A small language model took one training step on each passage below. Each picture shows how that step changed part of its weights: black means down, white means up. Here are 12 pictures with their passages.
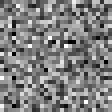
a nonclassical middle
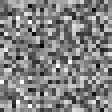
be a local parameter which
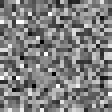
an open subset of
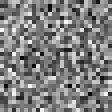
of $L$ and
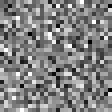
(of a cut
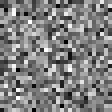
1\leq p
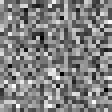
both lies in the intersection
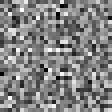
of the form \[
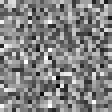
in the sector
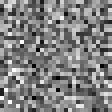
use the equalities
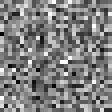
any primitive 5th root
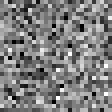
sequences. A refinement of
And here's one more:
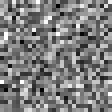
squares $yy$ with
